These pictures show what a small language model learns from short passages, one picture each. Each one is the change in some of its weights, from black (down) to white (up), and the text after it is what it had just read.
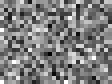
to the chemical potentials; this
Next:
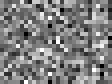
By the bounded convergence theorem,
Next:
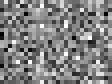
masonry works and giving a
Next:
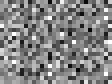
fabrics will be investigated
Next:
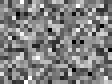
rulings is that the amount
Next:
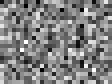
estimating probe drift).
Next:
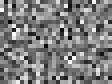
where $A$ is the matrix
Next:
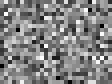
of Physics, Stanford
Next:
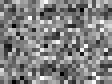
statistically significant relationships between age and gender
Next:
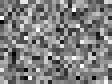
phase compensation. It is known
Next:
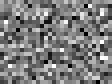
\rho - L_\nu
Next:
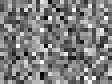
as they show similar patterns as the
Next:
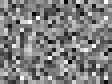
to activate metabolic
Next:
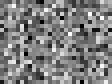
using EN-TRACK
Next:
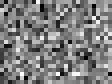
its (111) monolayer
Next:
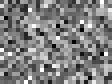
spread in the spatial population even if
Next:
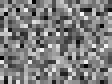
describe the integrativeness of different
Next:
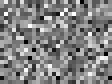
of modified PP random chop
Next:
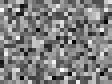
\item Experiments using English and
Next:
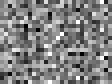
MISO downlink
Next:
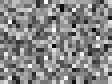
problem. System1 optimization enhancement
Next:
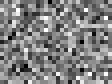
steps of preprocessing wrere
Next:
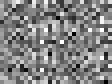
mode the data needed for the optimization
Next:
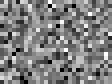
tools, Genie [34],
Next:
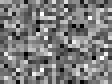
A. Long COVID
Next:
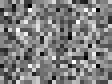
matrix for each tensor index can be
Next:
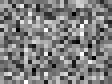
magnitude over a wide range of radii
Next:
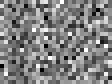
authors accept full responsibility for the content
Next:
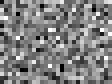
those networks. One way to
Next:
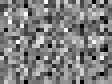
\ENDIF \IF
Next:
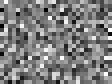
approvals. 2. To employ
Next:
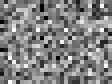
extend the new diode orbit system
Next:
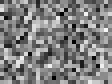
barriers in the successful evolution towards
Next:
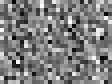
2. The respondents have full
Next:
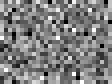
$\Delta Q$ is the change
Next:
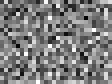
must be *interpreted*.
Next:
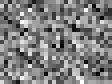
resolution test of red line profile in
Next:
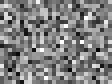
The frequency of biofilm
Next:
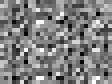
Green Organizational Identity plays
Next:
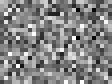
the state of the system, while
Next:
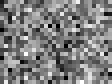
a staff or rank level positions
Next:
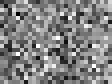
and all terms in right-hand
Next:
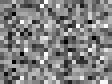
Concentrated load at centre
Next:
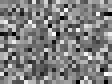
the stationarity of the data and
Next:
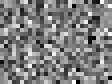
on web-based systems.
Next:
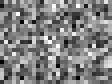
sky and atmospheric conditions.
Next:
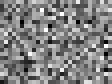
the configurations on the regular and the
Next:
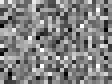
quantum theory it is more typically the
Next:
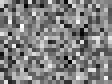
aids in surgical
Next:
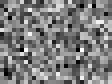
white or red space with different knowledge
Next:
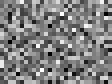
the measured capacity C and the vacuum
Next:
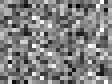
Percentage (%) Maternal
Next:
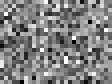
the trace. For our numerical
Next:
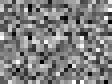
H$ and the condition $\partial
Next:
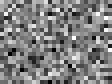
the resulting statistics. We consider a
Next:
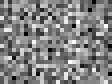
regions as more ICMEs
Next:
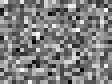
with a fused silica
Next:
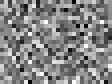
biased information processing, intergroup
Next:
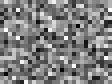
model. A detailed validation of the
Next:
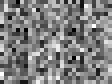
person receiving it, and it
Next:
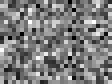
analysis revealed that respondents were satisfied with
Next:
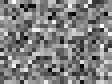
exponentially decreasing cross-correlation
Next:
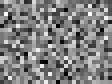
we can be attracted to it
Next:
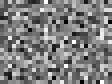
(LBW) is the
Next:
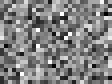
the $|s\rangle$ ground
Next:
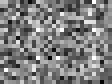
was conducted to rule out this
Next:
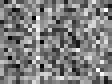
trivial energy shift from the
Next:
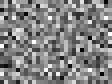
acts as a base station
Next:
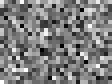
similar to that for the 2D
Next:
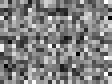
based on the considered activity level.
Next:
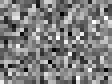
simulations to obtain $U_{\rm
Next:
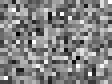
for improvement from the FGD
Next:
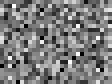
is established (Automatic
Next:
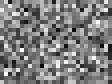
spherical wavefront correction and focusing
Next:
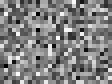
family was recognized as a single
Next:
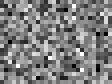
recombination processes. Thus, as
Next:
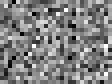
Vaccination in Sangli
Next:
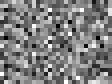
hadrons as bound states of quarks
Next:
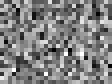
tendency to phase separation, providing
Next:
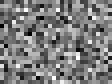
by $N$, is large.
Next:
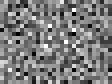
School Inspectorate. If
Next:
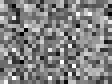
a regime, where the imposed
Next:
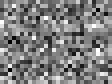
adult Nigerians between the
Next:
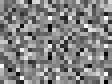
and the diagonal frequency response of the
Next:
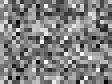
presents the solution of the loss of
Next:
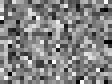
length constraint, whereas the proper application
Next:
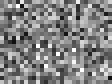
to replace their polarization vector
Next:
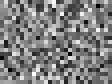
technique, namely purposive
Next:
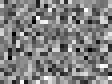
district heating (left) and
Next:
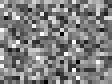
support the findings of this study are
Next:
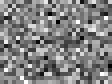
the exponential increase of tunneling
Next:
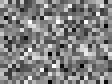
at the lower panel of the
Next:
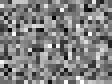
capacity of piles: 1-
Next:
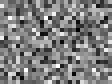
\phi(0) \right
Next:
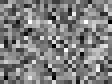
mm thickness) to shield the
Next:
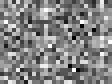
BdG equations are compared in
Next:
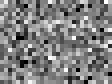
developing foundational skills. Such practices
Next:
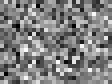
estimation pipeline without distribution-specific
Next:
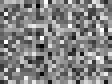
online catalog of the ants of
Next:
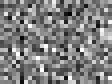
and smaller than the standard value in
